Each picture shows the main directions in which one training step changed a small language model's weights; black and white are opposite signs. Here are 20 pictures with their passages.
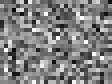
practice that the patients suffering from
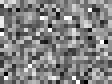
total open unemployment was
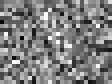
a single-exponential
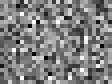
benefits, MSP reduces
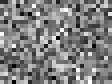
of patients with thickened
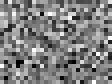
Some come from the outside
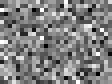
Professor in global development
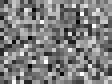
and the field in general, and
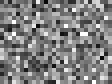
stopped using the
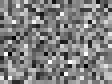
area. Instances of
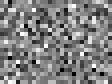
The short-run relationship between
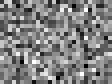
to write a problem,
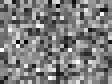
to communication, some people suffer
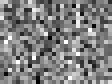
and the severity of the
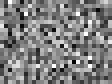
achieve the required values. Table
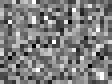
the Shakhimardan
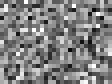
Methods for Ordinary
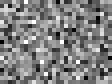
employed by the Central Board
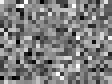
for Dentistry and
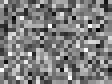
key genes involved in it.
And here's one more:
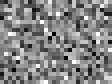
and behavior according to environmental conditions
